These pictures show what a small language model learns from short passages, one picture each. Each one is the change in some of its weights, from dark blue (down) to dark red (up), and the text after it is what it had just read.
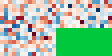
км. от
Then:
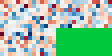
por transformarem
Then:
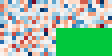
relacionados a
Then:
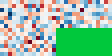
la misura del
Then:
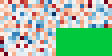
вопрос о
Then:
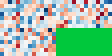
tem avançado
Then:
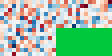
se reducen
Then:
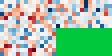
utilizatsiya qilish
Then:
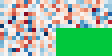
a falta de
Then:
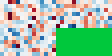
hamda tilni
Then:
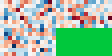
maqsad va
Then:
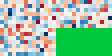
e Figura
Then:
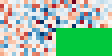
Перга —
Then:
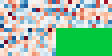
el contenido
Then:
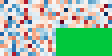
poisson dans
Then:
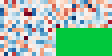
la caracterización
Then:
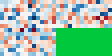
catalice el
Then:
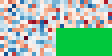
la mejora
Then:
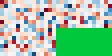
и стать
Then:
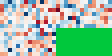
dengan doa
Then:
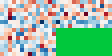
IN THE
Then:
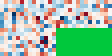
datos de
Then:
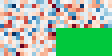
и новой
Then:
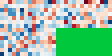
período foram
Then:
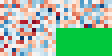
o'zi iqtisodiyot
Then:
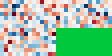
не только
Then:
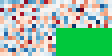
de toda a
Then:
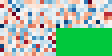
Educação para uma
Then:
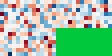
- Alanla
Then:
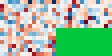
ainda que se
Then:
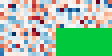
реальності в
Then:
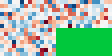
lado de los
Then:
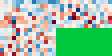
va mushak
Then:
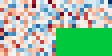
в разных
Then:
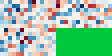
momento al
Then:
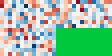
un acento a
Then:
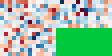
al que se le
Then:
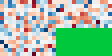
на качество
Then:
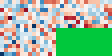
siendo lo que
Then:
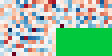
deben ser
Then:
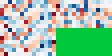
porque o
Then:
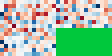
to bring
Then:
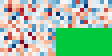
tot stand
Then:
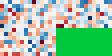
uma condição
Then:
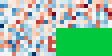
member yang
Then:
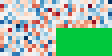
apoio à
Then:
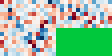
va shu bilan
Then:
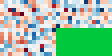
elaboração parcial
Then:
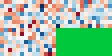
parte superior,
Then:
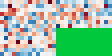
Mining and
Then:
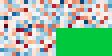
Bodies in
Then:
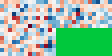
desenvolvimento pleno
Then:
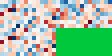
qilib berilgan
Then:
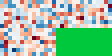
физики и
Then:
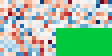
The application
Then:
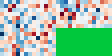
bilib olish
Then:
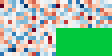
em comento.
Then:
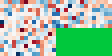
або на
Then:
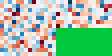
um ou novo
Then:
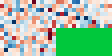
como as relativas
